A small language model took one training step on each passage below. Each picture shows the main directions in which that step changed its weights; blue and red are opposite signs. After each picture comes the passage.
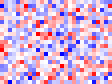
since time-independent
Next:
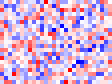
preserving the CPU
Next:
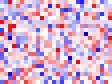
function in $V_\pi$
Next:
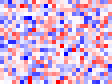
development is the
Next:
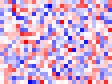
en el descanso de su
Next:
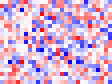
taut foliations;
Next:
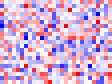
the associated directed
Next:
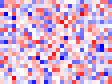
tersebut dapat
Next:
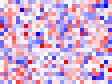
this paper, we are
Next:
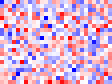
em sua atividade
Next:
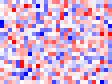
fulfilled if we
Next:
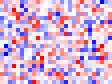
exposição baixa
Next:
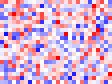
of these three arcs
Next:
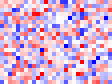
conclude that for any
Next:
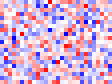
- tahdid –
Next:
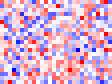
commuting operators $
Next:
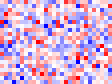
Since $ T\tilde
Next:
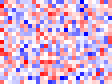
Two techniques are
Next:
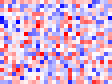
Aunque en muchas
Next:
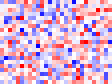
de Literatura
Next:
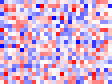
an isomorphism %(see
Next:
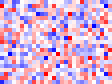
gender divide.
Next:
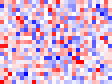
como contraponto do
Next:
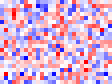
if and only if there is
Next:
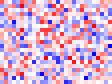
\begin{tabular}{ c
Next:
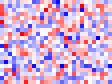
along these same lines is
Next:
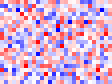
X\cap T$ is a
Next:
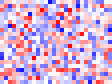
chiqilgan Dini va
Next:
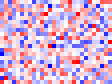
de fragmentation des
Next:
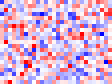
must be an exterior
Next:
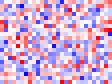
ilmiy rahbar
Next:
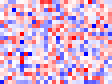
right value. For
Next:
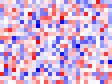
satisfy, by definition of
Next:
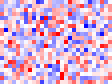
educacional e
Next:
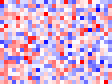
\One -c\otimes
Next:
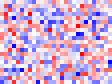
is the solution $\ukp$
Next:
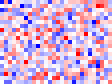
there is no constraint on
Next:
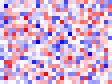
exist in the current
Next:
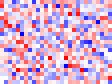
Lanjut Dari
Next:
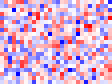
wielu latach
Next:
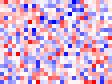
columns are $0$,
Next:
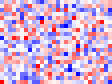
the same contact structure
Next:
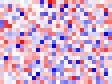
kantoor? Zij
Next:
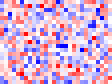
*Ética y
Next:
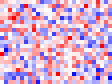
ser una plataforma
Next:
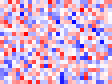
da Teoria da
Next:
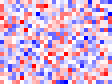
symmetric linearization of the
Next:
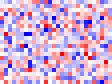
Kontexten sowie
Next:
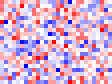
graph with a vertex for
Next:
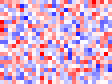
disisi Allah
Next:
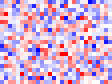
of vanishing on the
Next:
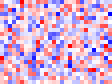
olib chiqish,
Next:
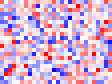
va foydalanish
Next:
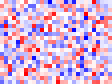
Di Indonesia
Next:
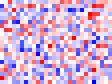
Similarly, for the
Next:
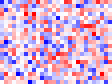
et des exigences de
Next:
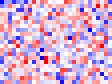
two probability distributions
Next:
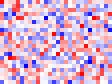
the sense of intersection
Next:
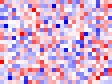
regeneracionismo o
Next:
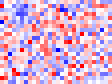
space forms in the context
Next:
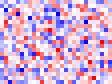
Initial State
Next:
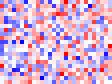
solution. \end{proof}
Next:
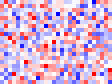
{\it iteration sequence}.
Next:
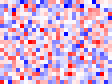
completely integrable
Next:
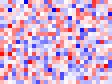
бу қиймат
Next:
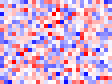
also presented. The
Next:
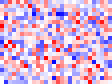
які мають
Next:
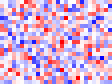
the main argument of
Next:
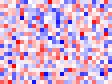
в целом и
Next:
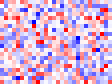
\mathbf{w} \rangle
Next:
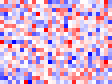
with longer paths
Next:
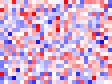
to drive a small
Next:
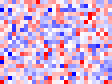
For the remainder of
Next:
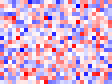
Explanation of the
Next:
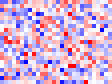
clasp arcs in
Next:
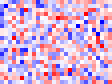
установку в
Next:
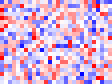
à pessoa que
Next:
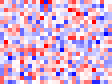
the moment, assuming
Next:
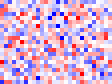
by hypercomplex
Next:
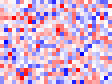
EUCOR Learning
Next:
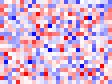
by Tur\'an in
